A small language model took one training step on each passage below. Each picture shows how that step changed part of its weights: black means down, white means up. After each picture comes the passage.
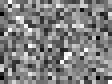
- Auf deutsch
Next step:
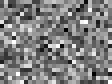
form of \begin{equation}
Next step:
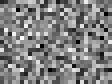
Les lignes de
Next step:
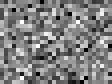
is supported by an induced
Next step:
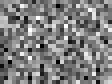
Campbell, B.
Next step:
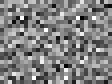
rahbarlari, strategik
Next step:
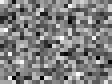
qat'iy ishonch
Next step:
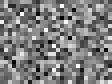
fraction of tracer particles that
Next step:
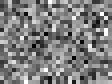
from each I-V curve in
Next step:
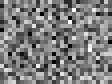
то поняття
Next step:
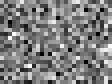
qu'à Jacques
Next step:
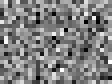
Xulosa qilib
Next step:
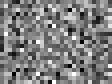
time was observed and correlated
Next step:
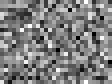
test functions. Consequently,
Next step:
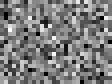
the real part of the Au
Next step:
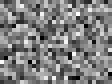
à sustentabilidade e
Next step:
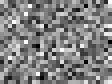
Foucault, o
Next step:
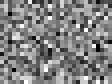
Right to Education in
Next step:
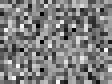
неї. Ця
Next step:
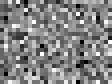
thin tube approximation
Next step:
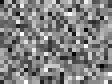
interest in the past few
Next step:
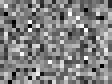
The sample was mounted on
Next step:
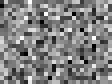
In this case, any motion
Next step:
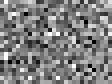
correspond to the application of one
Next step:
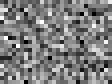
see \eqref{exp1},
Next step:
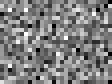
artísticas. Dentre
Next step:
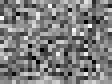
two. Finally, we can
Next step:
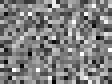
1 Recyclage des
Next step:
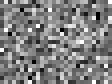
of the Xe species are
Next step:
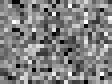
se *dignut*
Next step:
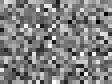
13. Sterman,
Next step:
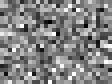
27 January
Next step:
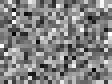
average $m$ and disorder
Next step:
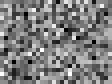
entropy, and runs
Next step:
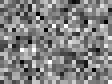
lost and what we must
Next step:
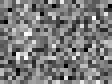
estudiada (CBM
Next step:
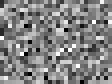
\\ \partial_x +
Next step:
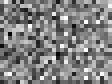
yoshlik ramzi
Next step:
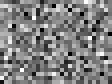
tree channel expression of the
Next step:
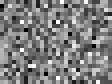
of the two opposite
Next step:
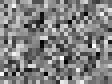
relies on the experience of
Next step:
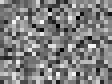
set comprises 1107
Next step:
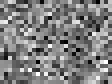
universiteti kafedra
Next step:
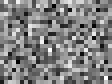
chiqilishi lozim.
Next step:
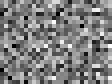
parents' knowledge,
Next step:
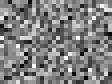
is: \begin{equation}
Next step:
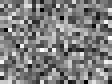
doutrina existem
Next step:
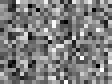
a statistically reliable
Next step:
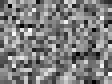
primer umbral y el
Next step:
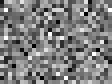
В данной статье
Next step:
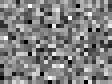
which observational evidence has been
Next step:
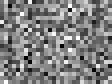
coupling of gravity to the
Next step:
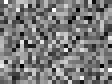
меньше у театра
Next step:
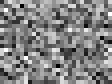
nutq rivojlanishini
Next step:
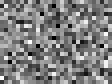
of life at the present
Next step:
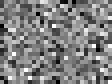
Middle Ages and
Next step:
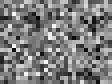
Interest had moved
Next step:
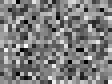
espaço, onde
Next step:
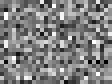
relaciona las ideas
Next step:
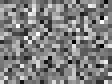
the ``true'' integral scale
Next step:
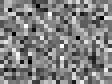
the fraction of stellar systems with
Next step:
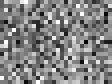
політики органів
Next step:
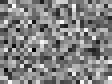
va mustaqil
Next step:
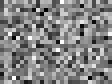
олган аксарият
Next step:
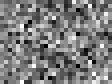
the tripole array can
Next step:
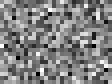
is the critical magnetic field of
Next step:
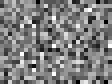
¹¹ Nicoleta
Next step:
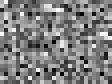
which is one of the important
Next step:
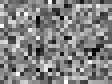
phonons in ionic
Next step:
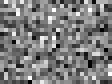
capitalismo como un ente
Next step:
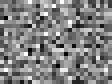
Hozirgi kunda
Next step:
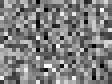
із застосуванням
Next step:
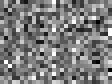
Wiley & Sons,
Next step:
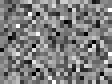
within the IR and R25
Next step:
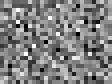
one-loop corrections to
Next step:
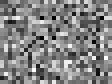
the sampling system with probability
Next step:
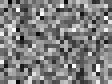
(which needs optimization and
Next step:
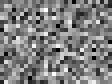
membrane between leads 1
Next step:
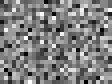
distintas partes de
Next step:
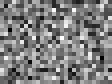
Thus, debris need to
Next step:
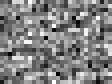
e investigador de la Universidad
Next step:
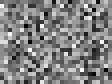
from a renewable source
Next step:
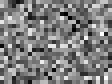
de contrairmos
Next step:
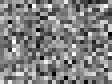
sweeping} the
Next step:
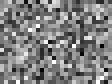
in the forward pass to
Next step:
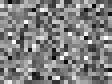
of phase coexistence of
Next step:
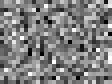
J. Raimond,
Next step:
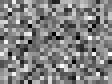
sampler are performed.
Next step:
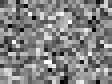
lead reflectometry is no
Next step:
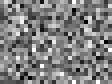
batch fabrication
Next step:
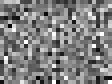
States of America,
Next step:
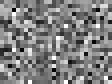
flux values at which our calculations below
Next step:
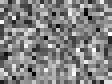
por mostrar a esta
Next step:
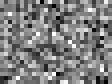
such as Carroll's in
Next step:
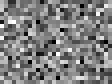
n\right) }$ and
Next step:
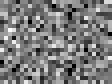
even if, the SPM
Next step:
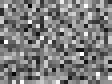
completed, we do not
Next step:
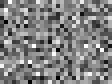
= - \lambda {\bf
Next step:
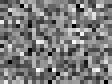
um espelho das
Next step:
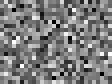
population studies of the local
